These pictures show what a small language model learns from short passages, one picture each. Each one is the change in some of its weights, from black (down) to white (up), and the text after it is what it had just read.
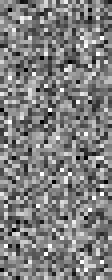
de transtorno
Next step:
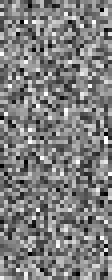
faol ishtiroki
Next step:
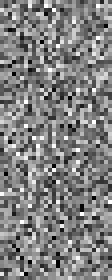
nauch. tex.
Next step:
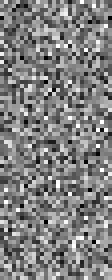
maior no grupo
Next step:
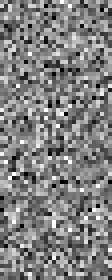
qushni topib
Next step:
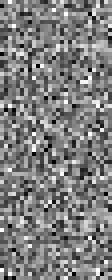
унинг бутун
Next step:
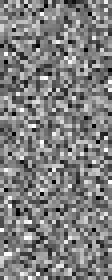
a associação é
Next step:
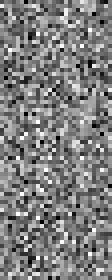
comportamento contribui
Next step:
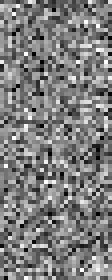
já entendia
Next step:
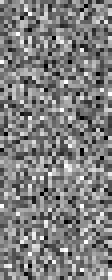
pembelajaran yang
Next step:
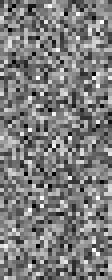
que possamos, em
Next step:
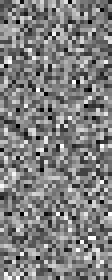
Este enfoque
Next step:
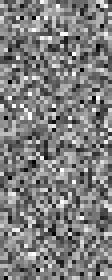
clay soils in
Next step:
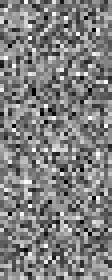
em perfeição a
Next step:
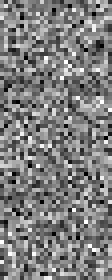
(pada), de las
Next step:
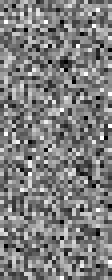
physical training
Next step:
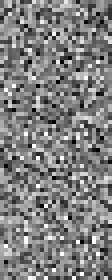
en la conservación de
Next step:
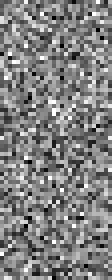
continuem sendo
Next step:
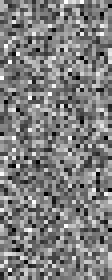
разделились на
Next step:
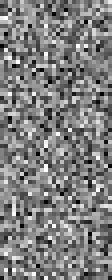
de Toralla),
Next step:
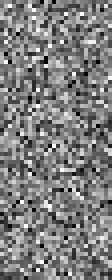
en revanche
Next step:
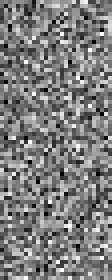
проксимал ва
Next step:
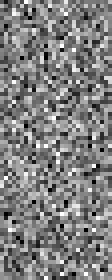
with the earth,
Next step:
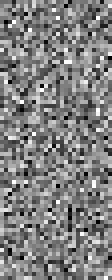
– Москва:
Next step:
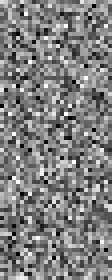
& Achmad
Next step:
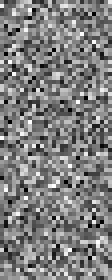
oshirish asosiy
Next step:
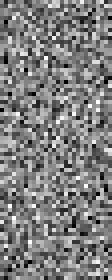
Sprecher 1
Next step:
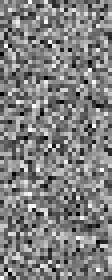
эти процедуры
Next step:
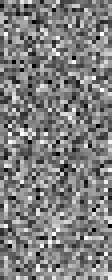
proporcional a sus
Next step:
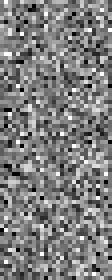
como basurero al
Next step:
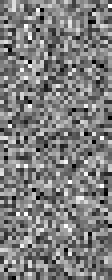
de espumas em
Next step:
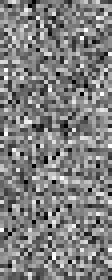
ruhun lâtif
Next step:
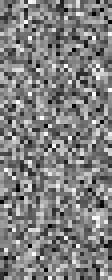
should be
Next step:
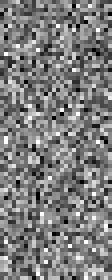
mundo nuevo,
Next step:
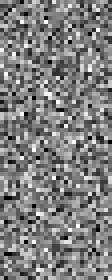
é uma realidade para
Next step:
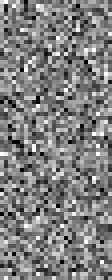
manifiesta así
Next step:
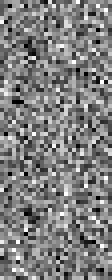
Disciplines of
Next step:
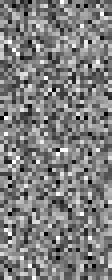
outras medidas
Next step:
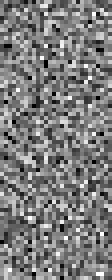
için sık
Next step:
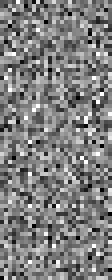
surrounding soil
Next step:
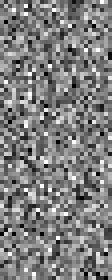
tout mouvement
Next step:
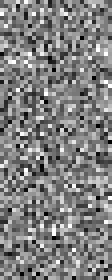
fenômenos do
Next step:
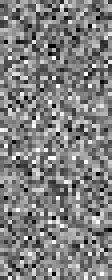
va amaliyoti
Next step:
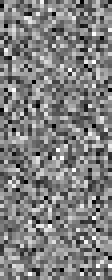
LabInter /
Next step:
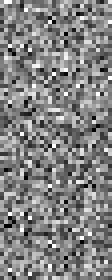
inzake de
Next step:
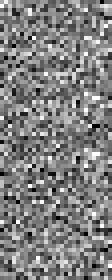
virar uma Unidade
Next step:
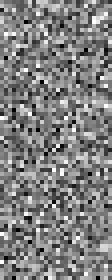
який є
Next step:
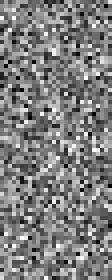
Kontakt zu
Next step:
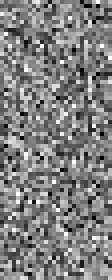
pedagogical theory
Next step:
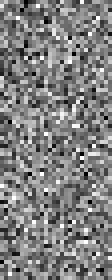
human fibrotic
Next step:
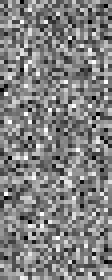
na crítica à
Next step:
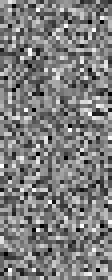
jasa donor
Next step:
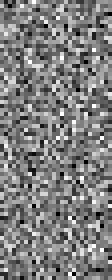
та наявність
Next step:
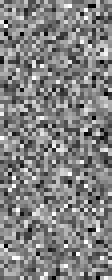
yirik badiiy
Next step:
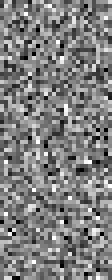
regionales emergen
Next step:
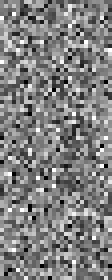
близки к
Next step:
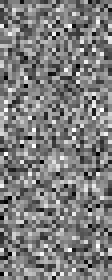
asosiy omillar
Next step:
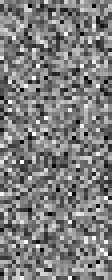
o'zini past
